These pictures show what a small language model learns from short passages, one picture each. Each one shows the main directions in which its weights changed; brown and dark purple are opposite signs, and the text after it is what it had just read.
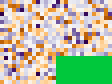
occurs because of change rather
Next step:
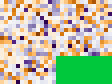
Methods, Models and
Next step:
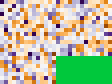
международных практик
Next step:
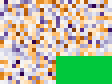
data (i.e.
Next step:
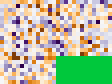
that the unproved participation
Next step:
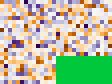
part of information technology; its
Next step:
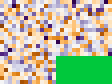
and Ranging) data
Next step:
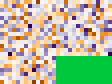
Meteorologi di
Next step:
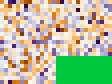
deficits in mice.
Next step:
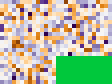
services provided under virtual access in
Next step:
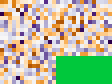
High Competence 2.
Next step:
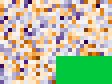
free spectral range, the
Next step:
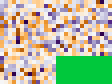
incluso en los países
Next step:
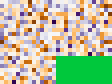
about speaking badly
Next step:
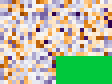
to decision-making.
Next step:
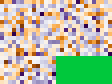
of factors must be considered to
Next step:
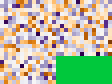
Issue 3,
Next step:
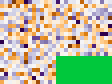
grandes en promedio
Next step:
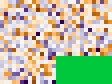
falta de ativação social
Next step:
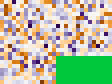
M Milestone
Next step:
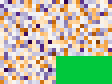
the reference values of the raw
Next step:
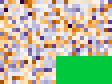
this tool, the authors
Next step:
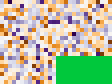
la procédure
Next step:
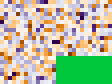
Detection for both datasets
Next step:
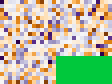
agentes con posiciones
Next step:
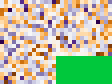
Y. Harmonizing
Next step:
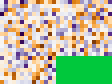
experiment. Using these
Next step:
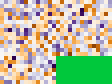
account the size of graphs
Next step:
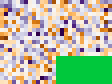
ней. "Спор
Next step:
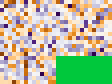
kamaydi. Gilos
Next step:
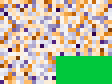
в целом,
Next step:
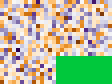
spectrum of corrosion
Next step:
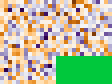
for each Landmark, and
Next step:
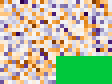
la pratique de
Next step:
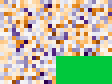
Guidelines would be
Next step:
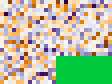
at 25% of conversion
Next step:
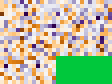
Matn bilan ishlashning
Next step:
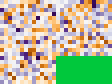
be reduced or treated using several
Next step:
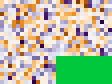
sensors with a line voltage
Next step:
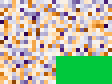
was established for summer and
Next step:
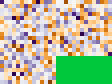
➤ Experiment
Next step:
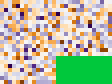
Phase Components
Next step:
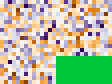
and LHCP ports
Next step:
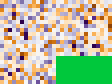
of drug at predictably
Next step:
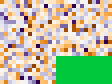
of issues that every language teacher
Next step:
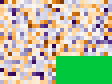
vitamins, micro
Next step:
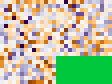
patrimonial para
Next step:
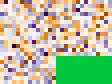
and wetland restoration
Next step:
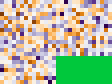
raise awareness on these issues
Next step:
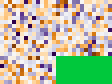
yang menegakkan
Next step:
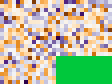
thinking, typical
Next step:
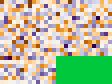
transference of hydrogen or
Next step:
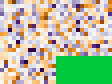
of pages, it is
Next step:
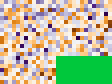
and professional employee brands
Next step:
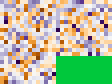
participants were recruited for
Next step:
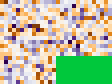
region were used to study the
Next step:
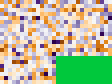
consumptions. In this
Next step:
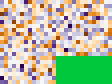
число заявок
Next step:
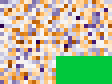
pubblica senza
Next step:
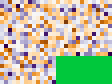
mini hurdles
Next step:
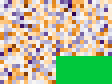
qo'l jangi
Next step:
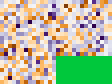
adulto como sujeto
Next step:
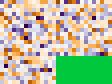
that of the dominant
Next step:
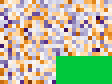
the story. At that
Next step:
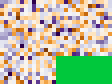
penetration of HRES
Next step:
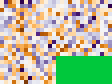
compared with those obtained by other
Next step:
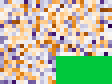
давом этиш
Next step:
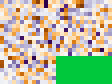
у збройних
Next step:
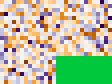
и отражают
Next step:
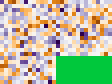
healthcare expenditure.
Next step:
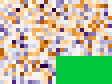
are top-down EU
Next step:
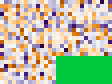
informed consent was
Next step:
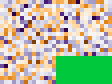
efficient of correlation df
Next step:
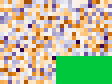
Fungsi keuangan
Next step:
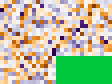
difference between the injection and
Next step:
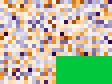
obstructing the road
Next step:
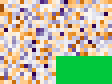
percentage gradually decreases over
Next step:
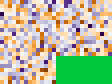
myself everyday to
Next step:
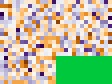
targets. Five key
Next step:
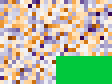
in order to place a
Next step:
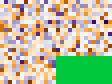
su preuzeti sa
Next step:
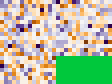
of Catalysis,
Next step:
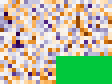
knowledge an individual can contribute to
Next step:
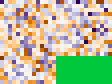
national or international or in their
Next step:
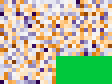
Het professionele belang
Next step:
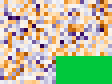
to unexpected but
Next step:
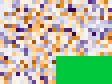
and equipment maintenance
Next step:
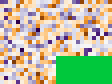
considered to be of great importance
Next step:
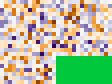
remind all OASES
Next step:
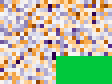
cerveza (Figura
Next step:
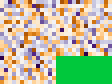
A very close differential of
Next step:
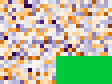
choice for the effects of
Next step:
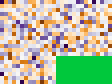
Vlamkis H,
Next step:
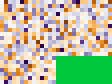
upon reasonable request.
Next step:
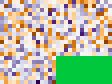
values; promotes abilities
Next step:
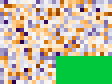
da empresa. Dentro
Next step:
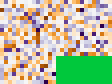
pulsating fluid and
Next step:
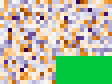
to request the application flow
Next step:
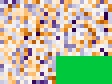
supports their nonionic
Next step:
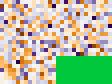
determinant of their work
